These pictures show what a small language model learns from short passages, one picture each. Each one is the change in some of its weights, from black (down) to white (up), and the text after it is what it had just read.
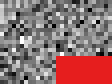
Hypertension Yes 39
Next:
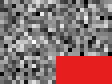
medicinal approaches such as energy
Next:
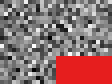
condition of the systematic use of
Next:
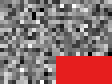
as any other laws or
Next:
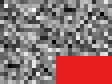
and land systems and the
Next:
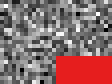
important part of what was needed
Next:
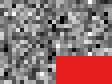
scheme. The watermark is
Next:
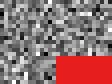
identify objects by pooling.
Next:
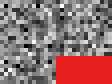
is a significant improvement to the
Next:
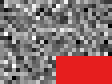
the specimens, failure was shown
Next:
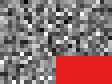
due in part to the formation
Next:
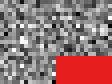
fine-tuned and thus
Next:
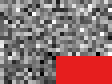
the windows has influence on
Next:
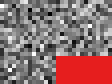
The compounds were screened for
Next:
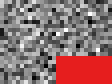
economics and service,
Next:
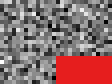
stations, tracks,
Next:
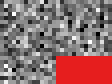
in humans appears to be
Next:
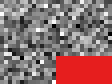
covers scholarly
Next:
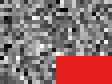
a sterile intellectual
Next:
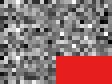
of a RISC-V
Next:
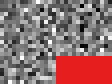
pay special attention to the
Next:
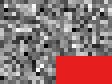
and the achievement of
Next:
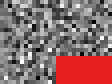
and refine animal experiments.
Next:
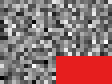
indices of each of the
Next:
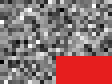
depiction of small systems.
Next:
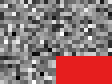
of the system. The
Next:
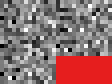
the financial costs related with
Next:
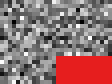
Universe, the
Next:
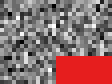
are related to psychology and
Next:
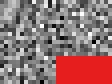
the critical Rayleigh
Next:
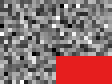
for migrants, mainly
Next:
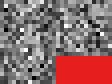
also did not meet the requirements
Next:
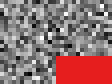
Edsel M.
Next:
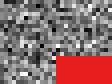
the speed depends on y ,
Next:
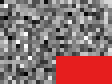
at both sides. The
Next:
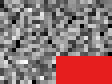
pathogens such as
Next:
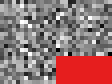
day to day life can be
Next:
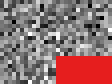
they stimulate their ability to
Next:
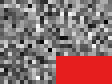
the following part. Model 1
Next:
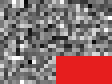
publications measuring CH₄ *in
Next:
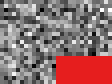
and the smallest reduction at
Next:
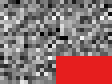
a fluvial continental
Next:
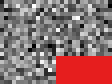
the more attractive it is
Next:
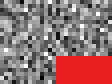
named entity recognition. Figure
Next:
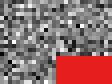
in patients with AD but
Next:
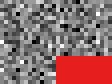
may have beneficial effects such as
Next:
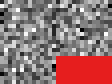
generosity, revealing that
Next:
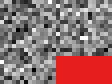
OF INTEREST
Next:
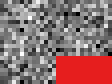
This reality is depicted in
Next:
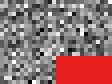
before and after injection of contrast
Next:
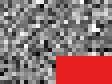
though there are existing challenges.
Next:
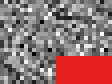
and admitted. Amir
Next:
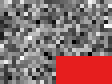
Health was analyzed for cases among
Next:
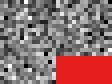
going deeply into it.
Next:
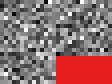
requests for individual resource types
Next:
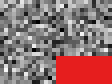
suitable for the intended purpose.
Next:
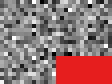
stuff Shakespeare
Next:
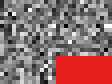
because management in carrying out its
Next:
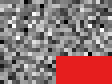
components allowed to distribute
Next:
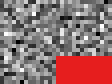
IVM In Vitro
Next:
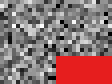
varies, with some institutions
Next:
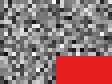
of understanding of the mechanism of
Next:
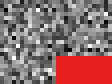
risk without fear of
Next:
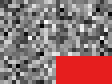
and what role the social media
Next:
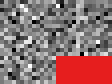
weight loss over temperature ranges from
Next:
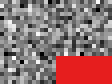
from the Czech Republic
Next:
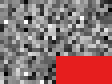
components to allow it to be
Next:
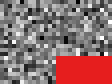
in several ways beyond just
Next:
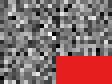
be used internationally.
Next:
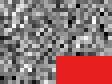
displays. their total energy
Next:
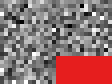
systems of Baja
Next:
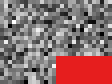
policies trained via IL often
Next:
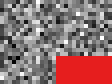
Ethics Committee
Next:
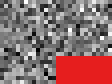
share reports about what uses their
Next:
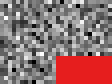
files with your REWS estimate
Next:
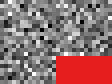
200x Pancreas
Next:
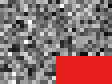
is that the lattice vibration
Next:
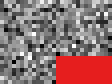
important segment of any society,
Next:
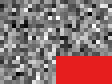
wearing their role costumes
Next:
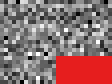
conducted with 90 respondents. A
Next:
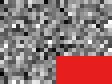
on Project-Based Learning*,
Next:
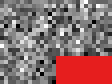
This worry can be
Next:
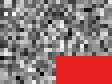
practice. The nonlinear static
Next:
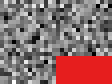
can be easily replicated through
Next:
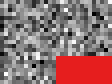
of stations. If
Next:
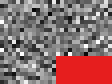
new and potentially transformative technologies
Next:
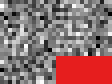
as well as from humans.
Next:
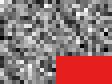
The pH values for spent
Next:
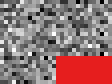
were collected as cores within
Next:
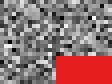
of participants in terms of the
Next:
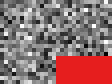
as OFDMA and
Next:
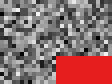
NSC beams in just
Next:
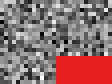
or depressed for age
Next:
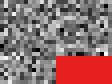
based on a probabilistic
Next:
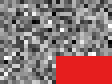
up and reduction of structural
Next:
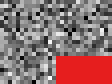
were hospitalized into the
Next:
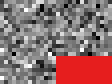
we follow these characters as they
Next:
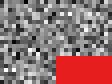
organization to be utilized by the
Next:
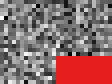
with the rice seed production
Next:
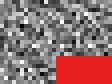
$\dot{\epsilon} =
